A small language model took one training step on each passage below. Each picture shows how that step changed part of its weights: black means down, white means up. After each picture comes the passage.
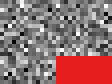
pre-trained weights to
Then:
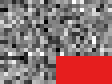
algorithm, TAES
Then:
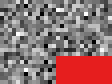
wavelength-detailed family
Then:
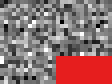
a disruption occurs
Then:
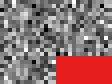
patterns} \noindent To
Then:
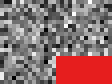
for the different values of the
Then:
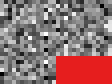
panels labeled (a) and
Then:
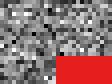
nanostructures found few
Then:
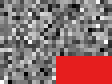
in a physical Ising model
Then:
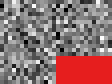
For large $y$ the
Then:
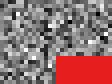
hardware level and thereby reduces
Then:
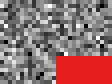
PDO-symbol from
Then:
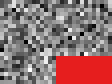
can change the prediction for the
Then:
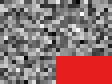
of a positron
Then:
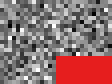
(differential visibility precision
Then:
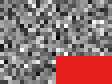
Within epicycle
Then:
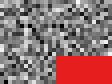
to share four kinds
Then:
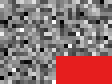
optimized to local minima and
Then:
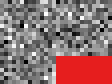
flux ($J \sim
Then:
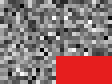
CDW materials, the
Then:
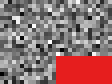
the link variables associated with that
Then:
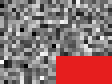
(2005) do detect an
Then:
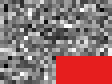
remain. While the HF
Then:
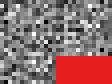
CS reconstruction result from only
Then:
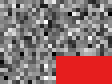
the Borel transformation $
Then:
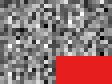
detecting objects as low as
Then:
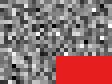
have been the first evidence in
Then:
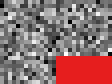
$\textbf{M}$ are
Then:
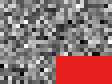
radiation may remain after cancellation
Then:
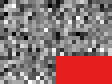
scenario corresponds, by construction,
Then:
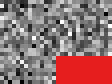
the HR local projection dataset
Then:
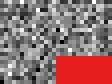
the proposed device very accurate.
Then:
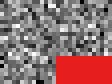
simultaneously. We used slits
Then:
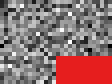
parametric submodel can
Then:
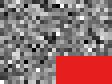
and can be found in Table
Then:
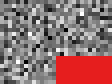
with a New Representer
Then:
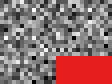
the case of a circular
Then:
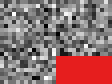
While primordial infall at a
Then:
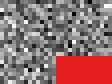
influence of medium dependent rates in
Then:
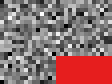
Equation (3) is the
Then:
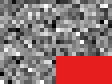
since magnetars observed so far
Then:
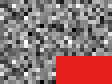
I think I interpreted this
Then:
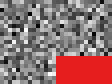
a probability density-based approach
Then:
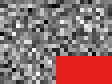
subcases for any product state
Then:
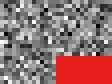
female and male
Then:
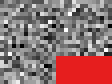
dialogue is based
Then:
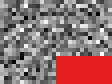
the camera, are more likely
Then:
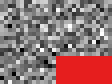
cannot be analyzed by statistical
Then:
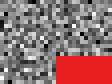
piecewise flat
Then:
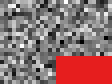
into the bilayer system.
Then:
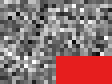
transition temperature. Temperature
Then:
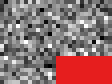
effectively simulate the dynamics of
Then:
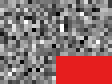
twist expansion can be
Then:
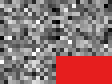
present analysis. The analysis of
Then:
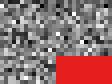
allowed value. We report in
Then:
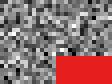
Consider the one loop vacuum
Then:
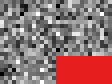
the choice made in the most
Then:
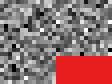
then the following conjectures
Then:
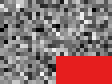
dot is the seed of
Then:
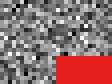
state. So far, this
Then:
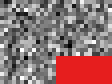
also for temperatures further away from
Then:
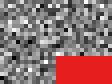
allows us to build the
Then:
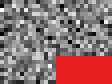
-- instead of shares,
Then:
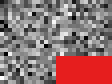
s-SIS model with
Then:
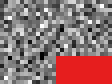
this case we have a zero
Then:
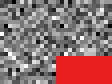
Arrow version and execution
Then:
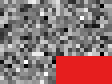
Execution time depends
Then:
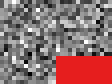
research interests also include
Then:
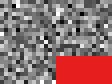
Semantic Communication
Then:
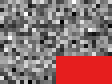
adopted the so-called
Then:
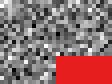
the stationary sample into a
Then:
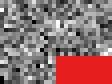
researchers suggested a variety of
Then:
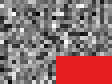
each angle are shown experimentally,
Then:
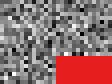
second observable feature which can be
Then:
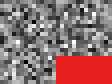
of Seebeck coefficient and
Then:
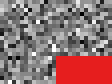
to compare the mechanical properties of
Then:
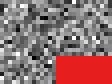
but Belloche et
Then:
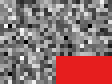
to the complete training set.
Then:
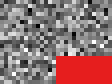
stability condition for a homogeneous neutron
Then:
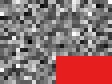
again for each of the assumed
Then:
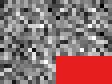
frame. The origin of time
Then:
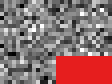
five cases in our calculation:
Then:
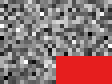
is clearly associated with defects or
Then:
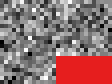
the finite sample upon variation of
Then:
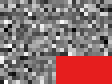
in nanotubes,
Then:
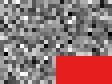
nanotips into
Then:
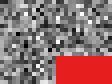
our experimental findings support the
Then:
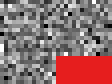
been introduced in [28].
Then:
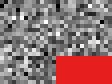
strong Ly$\alpha$
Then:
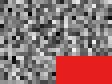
is the magnitude of the relative
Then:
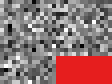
nature of the instability is difficult
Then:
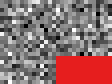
Hidden Markov Models
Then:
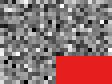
but also supply new
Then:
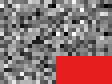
artifacts of the quantities
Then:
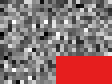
indicate the fitting curve from the
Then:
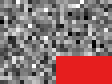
the $n$'th root
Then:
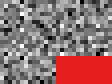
training interruptions,
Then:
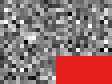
eras. For negative
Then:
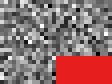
in the famous
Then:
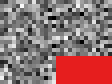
to the neutrino ($\delta
